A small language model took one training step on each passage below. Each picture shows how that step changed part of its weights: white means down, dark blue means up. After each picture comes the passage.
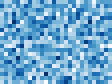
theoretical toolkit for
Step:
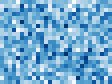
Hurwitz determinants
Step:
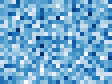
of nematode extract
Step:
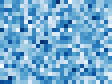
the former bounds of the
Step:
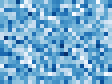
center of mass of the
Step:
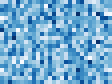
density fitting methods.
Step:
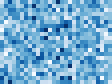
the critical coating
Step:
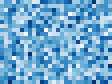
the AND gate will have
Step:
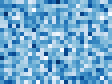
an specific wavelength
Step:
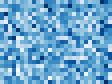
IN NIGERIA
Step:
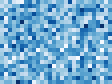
necessary sustainable
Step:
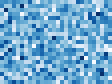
education, teachers have
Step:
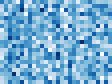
far away from each other
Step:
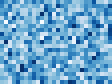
to be conducted to
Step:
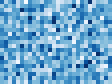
to the two-body density
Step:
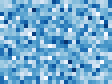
determinant of real symmetric
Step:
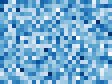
у запису
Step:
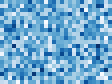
are the only one at play and
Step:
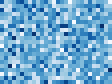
by the dashed curve.
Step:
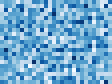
Medan and underwent
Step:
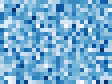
ante o cenário
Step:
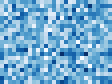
stable meanings of the
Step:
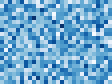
has noted, in the
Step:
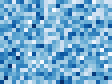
the mean lifetime
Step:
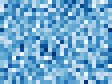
loses most nutrients during
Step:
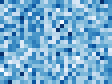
facilitate the
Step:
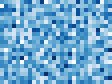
can be uniquely represented by
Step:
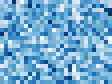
Friuli Venezia
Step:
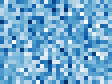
is an important topic on
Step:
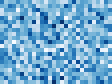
que les parents leurs
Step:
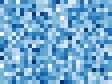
methods to make the predictions
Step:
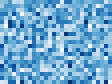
turbulence intensity.
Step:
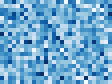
might describe this exchange
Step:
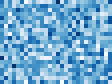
certify that this work
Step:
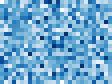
u quyidagicha
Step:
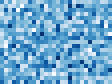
misfit. We take
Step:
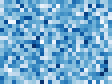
a questionnaire and an
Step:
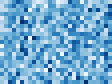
have more significant antioxidant
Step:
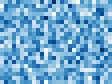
d) breeding lines
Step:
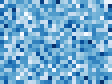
is finite because the
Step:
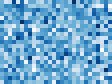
and low-latency
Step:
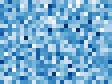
y amerita cada
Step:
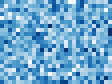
L}$ as the subset of
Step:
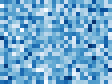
N. Poenaru and
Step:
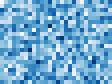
Axborot va
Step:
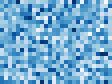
interests or personal
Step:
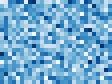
and $gbest$,
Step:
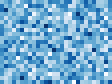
from their initial trajectory due
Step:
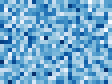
de gestion qui aide
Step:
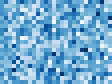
и остротой
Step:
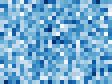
hamda mobil
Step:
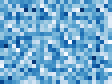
of $|a|$ first
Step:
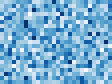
and quantum computing
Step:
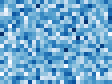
haqida 3 ta gap
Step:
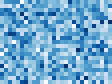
merchants amongst
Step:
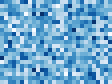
patterns vs.
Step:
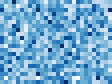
from $dz^2$ has
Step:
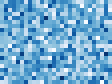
Researchers presented technologies
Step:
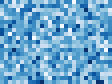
{\it Application to the
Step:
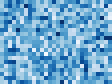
Redes 6G -
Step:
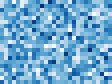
zarur choralarini
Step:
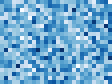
and NASA* ➤
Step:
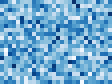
in the field of impulsive
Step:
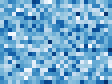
comparative perspective in
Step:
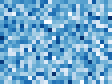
atópica relacionada
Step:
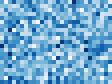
stellar spectroscopic
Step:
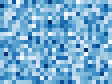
data mining). In this work,
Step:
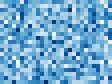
natural language
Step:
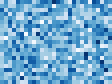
ATMI was translated
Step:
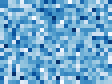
dilaton field:
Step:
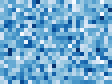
derivative of the effective potential
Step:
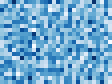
techniques. The first method
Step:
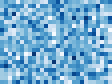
an 'enquiry
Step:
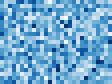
reject as Z score is between
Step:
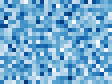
die Erweiterungen des
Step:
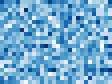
of mosaicked
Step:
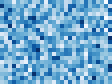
right panel in
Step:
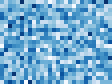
of continuous state
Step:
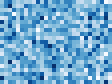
insights on the dynamic
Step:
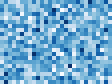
cymene derivative present in
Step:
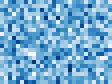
sensor. With the
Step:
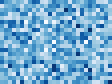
new applications both in
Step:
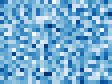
віднести до
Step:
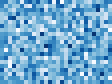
many probabilities,
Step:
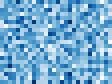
aerobic capacity.
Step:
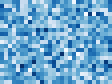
all finer details to
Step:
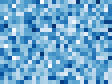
test CPT symmetry to
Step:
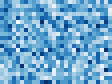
and $\xi$ or $\eta$
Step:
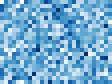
biri uchun jangda
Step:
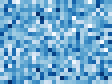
\gg 1$ (with
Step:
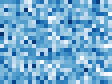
The idea of a set of
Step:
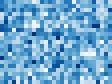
with a specialisation in
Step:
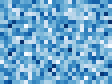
other diagnostic were also
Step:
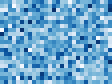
supply & demand to the
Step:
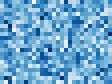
subspace $\PH$ and
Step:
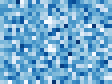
ways to preserve
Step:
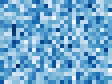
be treated as the
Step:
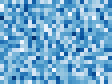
sensor nodes. The
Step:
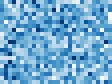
Aldrich) was
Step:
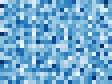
kelib shakllana
